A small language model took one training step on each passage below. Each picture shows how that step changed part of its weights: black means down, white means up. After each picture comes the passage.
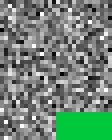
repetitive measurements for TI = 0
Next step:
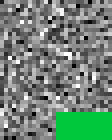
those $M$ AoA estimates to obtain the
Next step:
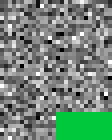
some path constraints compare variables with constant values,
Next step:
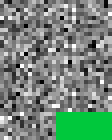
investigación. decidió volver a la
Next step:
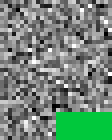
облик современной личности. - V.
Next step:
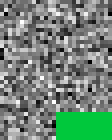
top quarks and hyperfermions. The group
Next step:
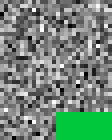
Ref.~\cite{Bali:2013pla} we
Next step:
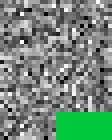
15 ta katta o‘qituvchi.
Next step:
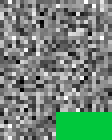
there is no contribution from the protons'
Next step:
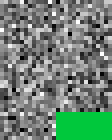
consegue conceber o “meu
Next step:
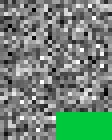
usullaridan foydalangan holda,
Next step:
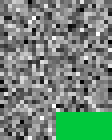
due to $q\bar{q}$ with the
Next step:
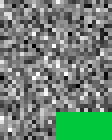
de la vía de entrada al
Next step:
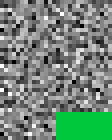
o'zi?! O'zbek xalqiga
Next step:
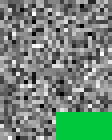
emerges from these screens depends on the
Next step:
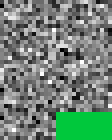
\end{equation} arises, where
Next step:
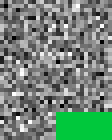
iliqqina – sovuq –
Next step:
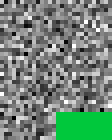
кабанов, зайцев; более
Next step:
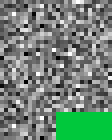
the spectrum by scaling the measured uncertainty for the
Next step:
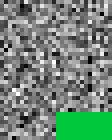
star formation could occur: \begin{equation}
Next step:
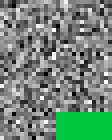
action is the quadratic Higgs term. In order
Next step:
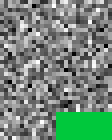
положень ч.2 ст.36
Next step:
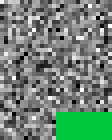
the Orion Silhouette disk
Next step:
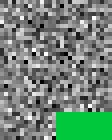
bu faqat ishlab chiqarish samaradorligini
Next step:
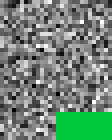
coin problems without computing any Dyson set.
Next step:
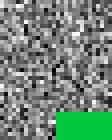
high hydrogen abundance and were able to model the
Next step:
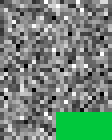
en las actividades académicas y la
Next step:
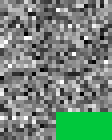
kép thường
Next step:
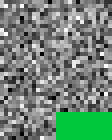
sistemas utilizados para monitorear el
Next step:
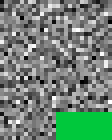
the area under a Brownian curve
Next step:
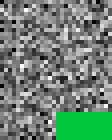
mazzali. Kerana durian
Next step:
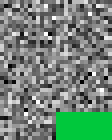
связаны с высокой представленностью среднего
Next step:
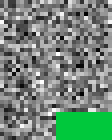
О. (Харків, Україна)
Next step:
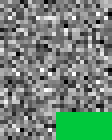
transiting Earth-like planet, and the time
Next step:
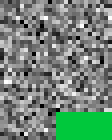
sized to have a nominal static read noise
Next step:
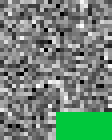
but it is not its mandatory guide or
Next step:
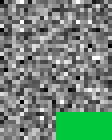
the UV/VIS- inactivated
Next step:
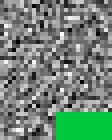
sequence, effectively reproducing the second
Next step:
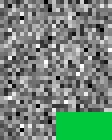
R paketi kullanılarak
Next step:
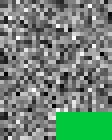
muhim nazariy va amaliy asos
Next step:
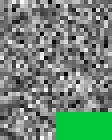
Andrea and Cimarelli,
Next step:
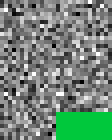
and the most necessary for researching the inner and outer
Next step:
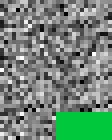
necessary (in particular, for the measurement of the
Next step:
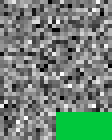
regional, podendo impactar sobremaneira
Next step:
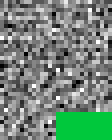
uncertainties in the mass determination, and they can be
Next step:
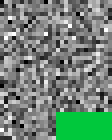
in this section: finiteness of
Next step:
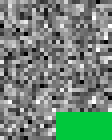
grounds one might expect in quantum gravity, they
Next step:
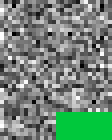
que la mejor medida del avance,
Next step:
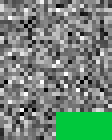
de la satisfaction de l'emploi chez
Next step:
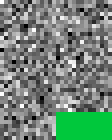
1); B (estudos consistentes de
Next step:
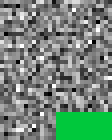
аренды лесного участка,
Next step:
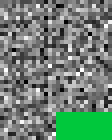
José do Rio Preto e
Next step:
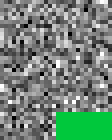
technologique et la qualification de segments
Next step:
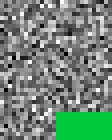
in more massive systems. We thus examine our
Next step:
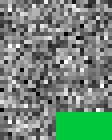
artigos científicos, capítulos
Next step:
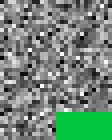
Учинчидан, иммун
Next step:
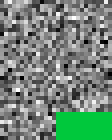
remain, particularly with stable HRV pattern detection
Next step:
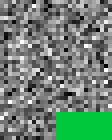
Así, es posible observar la
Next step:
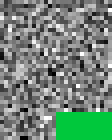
now the representation of the operators $(\hat t,
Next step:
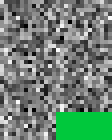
lecz o wycucie
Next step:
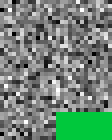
unas condiciones que potencian la
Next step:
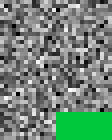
slope to a conventional post jet break slope
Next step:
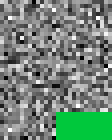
a negligible influence on the dynamics.
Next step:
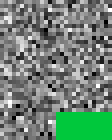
e design, numa estética que
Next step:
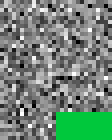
Mathews, M.~G.
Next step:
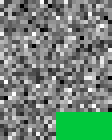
является понимание организации как открытой
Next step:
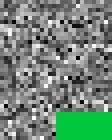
Liang, A. Gao, Y.
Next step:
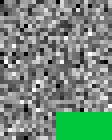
we can apply C.A. in combination with the
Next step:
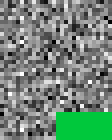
областью, а на востоке
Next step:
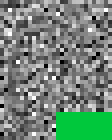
operators. In this paper we present an algorithm that
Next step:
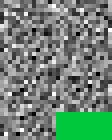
BOCHAROVA LARISA
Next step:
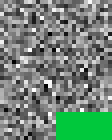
The genus *Alternaria* is composed
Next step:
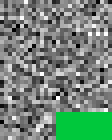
do not contribute to the dispersion relations at
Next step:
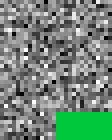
em Ciências da Linguagem,
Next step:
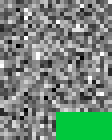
the dynamics of the grand canonical ensemble of
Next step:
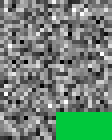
superficies. En ocasiones, estos
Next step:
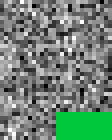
cultural proximity. An alternative direction would
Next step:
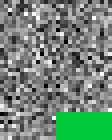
a \rightarrow \infty $ one can derive the
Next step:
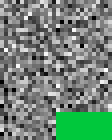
the topic of the news, language
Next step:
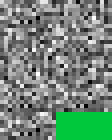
pelayanan pembangunan dan
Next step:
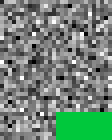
в целях улучшения,
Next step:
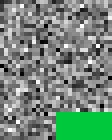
class. This mechanism suppresses gradients from
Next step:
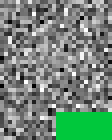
носителями русского языка;
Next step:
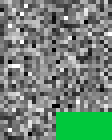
Panjiyev M. A. – First
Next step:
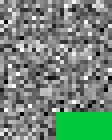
The Repertory Grid technique: A
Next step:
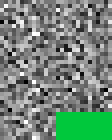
с. 4. Алимов Ф.Ш.
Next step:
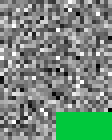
kualitas udara 3 Selasa, 5
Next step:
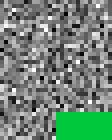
to a different slice: $Z = +20
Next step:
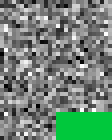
sig'imi bo'lsa, aniq
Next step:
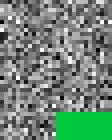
qui affirment que corriger la source
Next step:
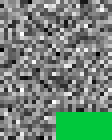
Ularda modda almashinuvi
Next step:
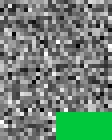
comete ato ilícito”
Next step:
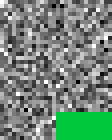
the nickel mass produced during the supernova
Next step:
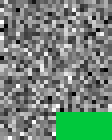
neglected in the perturbative regimes of
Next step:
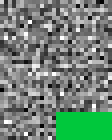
В статье освещены теоретические
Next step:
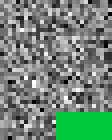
only needs to work correctly in environments that
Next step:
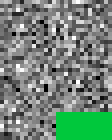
the state of the static interface, whereas
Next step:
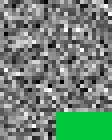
usos diferentes, principalmente considerando características
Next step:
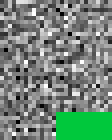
this idea when we calculate the partition function,
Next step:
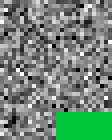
Atom Theory Satisfying the Local
